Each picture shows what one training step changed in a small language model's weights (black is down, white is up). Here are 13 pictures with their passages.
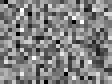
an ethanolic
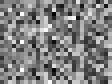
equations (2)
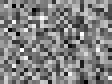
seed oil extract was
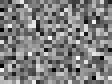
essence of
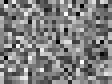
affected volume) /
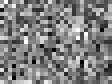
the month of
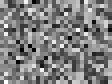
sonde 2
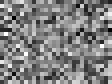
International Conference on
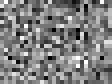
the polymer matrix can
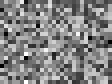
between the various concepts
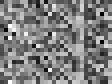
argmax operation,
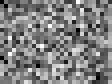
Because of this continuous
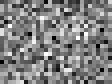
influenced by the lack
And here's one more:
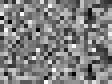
schools' students'
